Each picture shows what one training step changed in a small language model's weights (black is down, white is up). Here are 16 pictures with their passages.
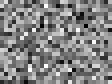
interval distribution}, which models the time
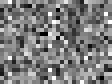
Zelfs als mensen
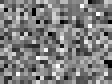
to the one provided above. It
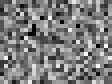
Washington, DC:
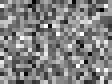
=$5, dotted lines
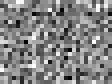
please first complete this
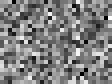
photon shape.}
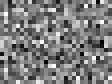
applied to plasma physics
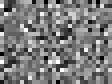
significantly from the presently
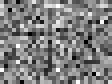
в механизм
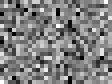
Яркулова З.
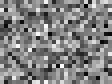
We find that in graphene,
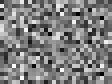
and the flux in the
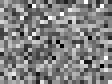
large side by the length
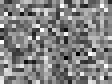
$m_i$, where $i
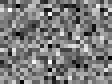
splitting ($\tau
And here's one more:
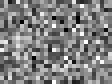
after $\approx 1\ {\rm
